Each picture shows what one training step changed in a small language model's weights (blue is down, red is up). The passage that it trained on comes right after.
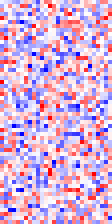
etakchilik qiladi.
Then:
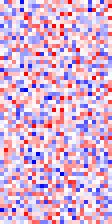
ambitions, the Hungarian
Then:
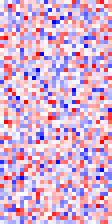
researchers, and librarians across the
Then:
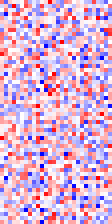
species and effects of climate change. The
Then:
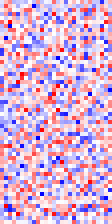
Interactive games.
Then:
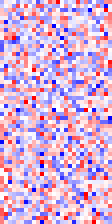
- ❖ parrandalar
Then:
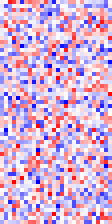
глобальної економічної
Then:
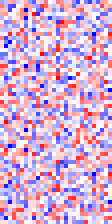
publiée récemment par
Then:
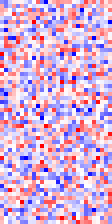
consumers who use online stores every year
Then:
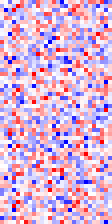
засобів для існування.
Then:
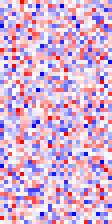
В.И. Диван
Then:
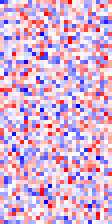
An association of anaemia with the
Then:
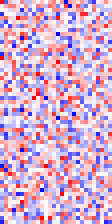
Sudan, Yaman,
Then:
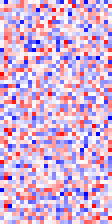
of missing values, outliers,
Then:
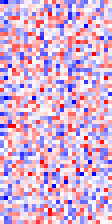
Horizontal and vertical analysis:
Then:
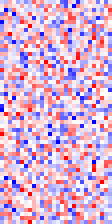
S. CUGNASCA
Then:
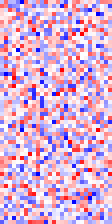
percent beneficiaries. Again
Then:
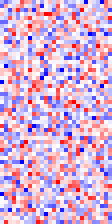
chiqadi. Sug'orish
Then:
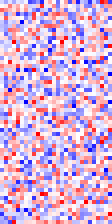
онҳо таъсири
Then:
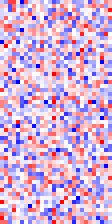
неможливо визначити
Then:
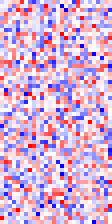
del bachiller García
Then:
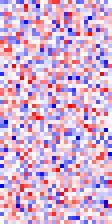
Minister Bajs. I'll
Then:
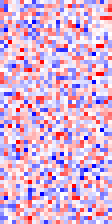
comfort and RIEC in terms of
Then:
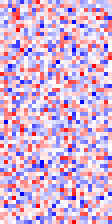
the OFF state. During ON state
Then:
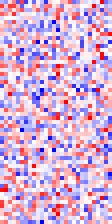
English Chamot (1987) provides
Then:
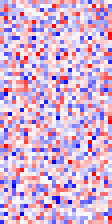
(2005). Bank lending as
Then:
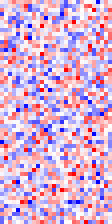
etilgan. Qo‘llanma
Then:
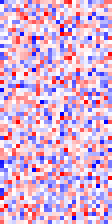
orientation are able to track and respond
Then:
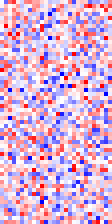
полягала у підвищенні
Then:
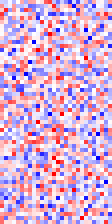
any of the side effects. Why is
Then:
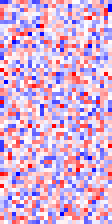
important. Obviously there are no
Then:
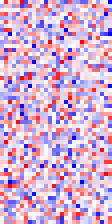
games Mobile devices,
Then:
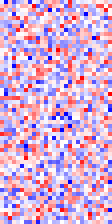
Number of visit*preference of
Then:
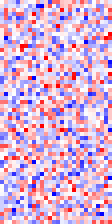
Geothermal Power Plant
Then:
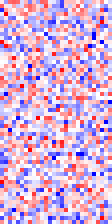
і хоча стратегія не
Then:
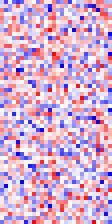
kanonu literackiego,
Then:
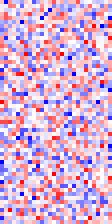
attenuated and the colluders
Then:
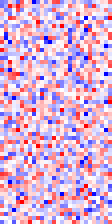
ideal. A manutenção
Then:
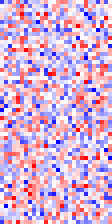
biological determinants. If we aim to
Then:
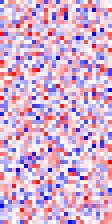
analytical computer codes. For the
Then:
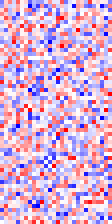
даврий нашрлар
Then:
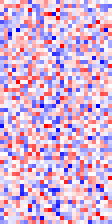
p. 197; See also
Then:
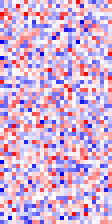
written characters because machine learning
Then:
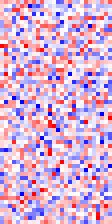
was emerged. At the same time,
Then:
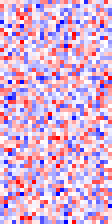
a leader in ocean liner
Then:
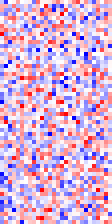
be of great interest to determine the
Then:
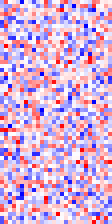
subproblems (i.e.,
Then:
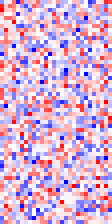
Research, Technology Development,
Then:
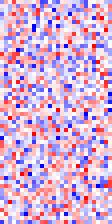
whenever available. Experimental
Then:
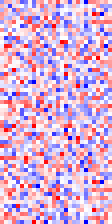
sahnede sahicilik
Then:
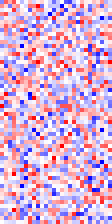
студентів 1 курсу та 24
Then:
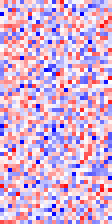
их голос имеет
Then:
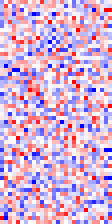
птицы, дозы,
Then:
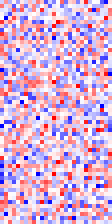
accessible for the public benefit.
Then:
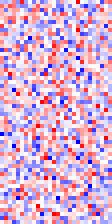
Ukraine** Chuiko Institute
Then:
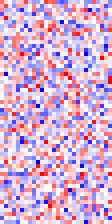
the fact that fewer generations of
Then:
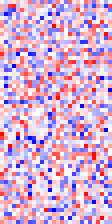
мустаҳкамлаш ва
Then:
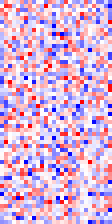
and Dr. Mohd. Rehan
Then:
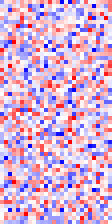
Uzbek poetry. Key
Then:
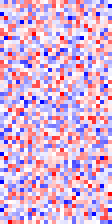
les populations d'accueil —
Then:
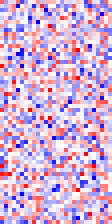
Dashti Qipchoq yoinki
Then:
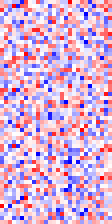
natijaga erishish uchun
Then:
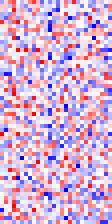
МСИЮТ Кодекснинг
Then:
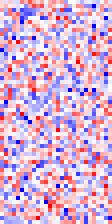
regions of Asia and Africa
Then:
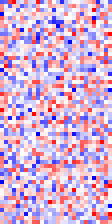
through higher education as outlined by the new
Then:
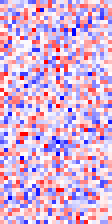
is no known conflict interest to
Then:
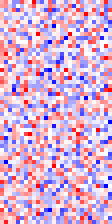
processo de defumação tradicional foi
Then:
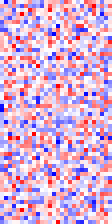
2 approved, 1 approved with
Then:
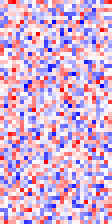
трудились. Положения
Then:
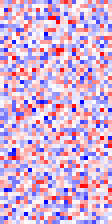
the video taken from this
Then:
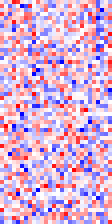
ne soient définitivement
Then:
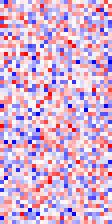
tumours of the ovary,
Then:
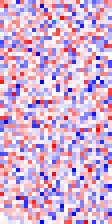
→ Ready for Start (red
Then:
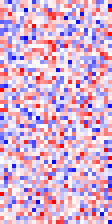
may be ignored for long by the
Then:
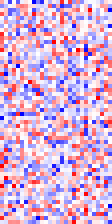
economy are two important recent trends
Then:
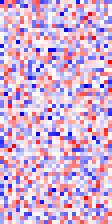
on different layers, for which they should be
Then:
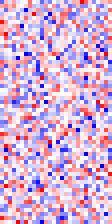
2008). Thirdly, concerning
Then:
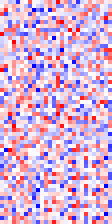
such platform due to its easy access for
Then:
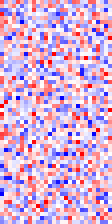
yang pedih. Serta
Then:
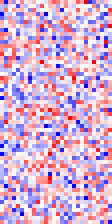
developing inflammatory changes in the
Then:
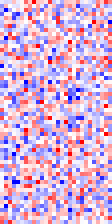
Arxaizm o'z
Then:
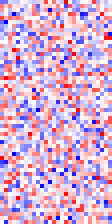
Susceptibility & Risk
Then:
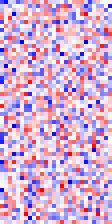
R.N. Usmanov,
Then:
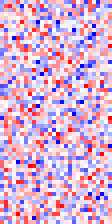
\dots, n$) j - grape
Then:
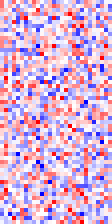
survey. Data Availability The following
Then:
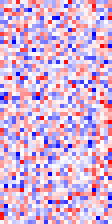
y principios (Münch y
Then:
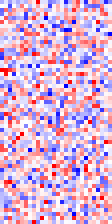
mobile wireless technologies and web
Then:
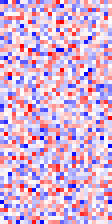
the EU and Turkey on the
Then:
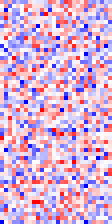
the introduction of invasive species.
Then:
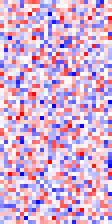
сжигание попутного
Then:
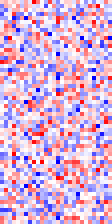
o'quvchilarning nazariy
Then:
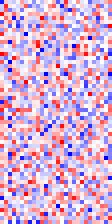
qualidade do transporte público sob
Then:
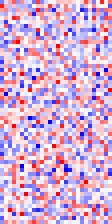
to enhance the knowledge, skills and
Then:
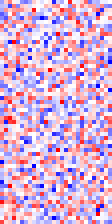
Chunki mazkur toifa
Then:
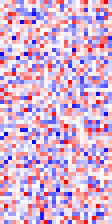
of integration from analysis to monoid
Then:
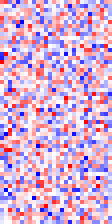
regime from international sanctions and
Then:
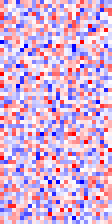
O‘zbek tilshunosligida ham bu
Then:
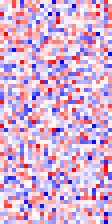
пишається анатомічним
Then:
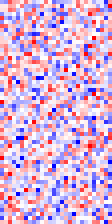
хорижий лит.,
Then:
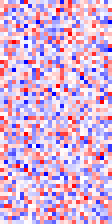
de estas clasificaciones que
